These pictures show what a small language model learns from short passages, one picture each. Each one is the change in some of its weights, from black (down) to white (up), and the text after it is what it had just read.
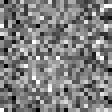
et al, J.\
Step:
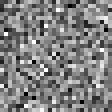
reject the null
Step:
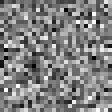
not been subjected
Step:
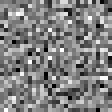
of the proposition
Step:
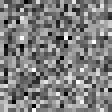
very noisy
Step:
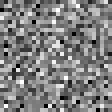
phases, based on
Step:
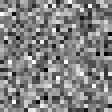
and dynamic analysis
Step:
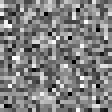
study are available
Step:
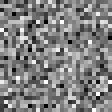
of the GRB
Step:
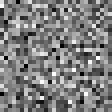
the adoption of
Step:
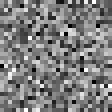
allows us to
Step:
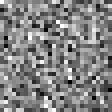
3d manifold
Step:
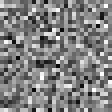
groups were significantly
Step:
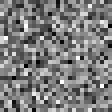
we assume that
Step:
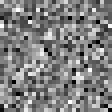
this descriptive
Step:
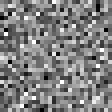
replace the
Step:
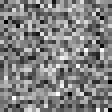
The identification of
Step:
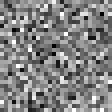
a sequence of
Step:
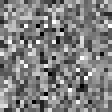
та кому
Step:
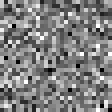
within gridbox)
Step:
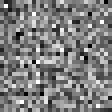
is recommended
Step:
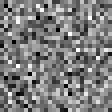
been shown as a
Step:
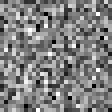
они могли
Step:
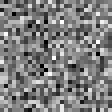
of the full
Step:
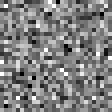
that produce
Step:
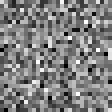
mod constant.
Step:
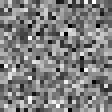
allows one to
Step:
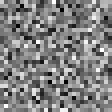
owned by
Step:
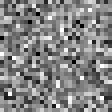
distances are
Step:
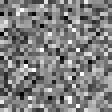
so the vast
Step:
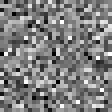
of interest.
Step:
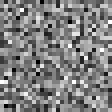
more distributed
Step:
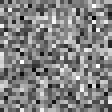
la acción de la
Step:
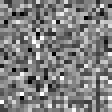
of disorder:
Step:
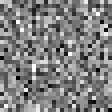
toutes les
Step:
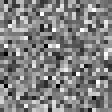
simulations, the
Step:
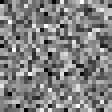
measured current over
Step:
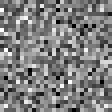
developers to integrate
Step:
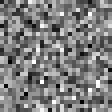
the isolated
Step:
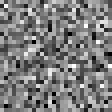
de 1º
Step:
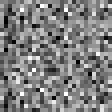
They can, for
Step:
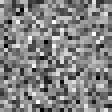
2. Select
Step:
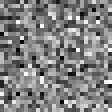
first stage so as
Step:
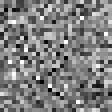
other parameters held
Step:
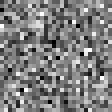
Internet content
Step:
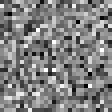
pacientov so
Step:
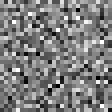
values. In that
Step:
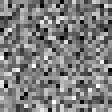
the private
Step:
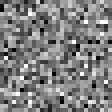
increasing the
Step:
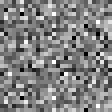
și de
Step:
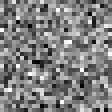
turns out
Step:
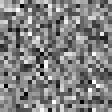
the matching in
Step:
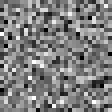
for synthetic
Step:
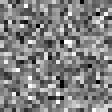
van een
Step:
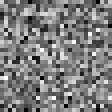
the decimation)
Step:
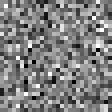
factible a
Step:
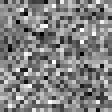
these networks.
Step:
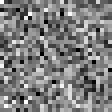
mediator among
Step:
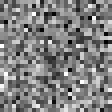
for massive particles
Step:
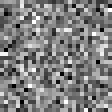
permanently or
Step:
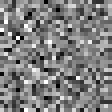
when the main effect
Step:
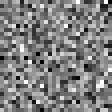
parallel to
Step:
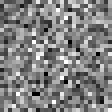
lower than those
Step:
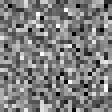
to label
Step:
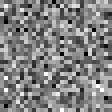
minore, che
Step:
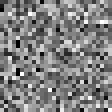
increase. }
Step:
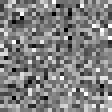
of total road
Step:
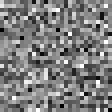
groups of five
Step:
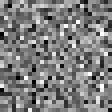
changes in
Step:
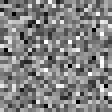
of this case study,
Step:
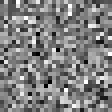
de alerta
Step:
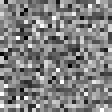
the basis of
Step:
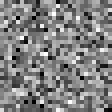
these stages are
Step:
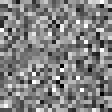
A abordagem
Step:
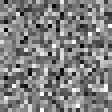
the ability to
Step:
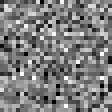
over probability
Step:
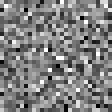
effectiveness of
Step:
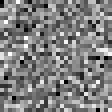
copies of system
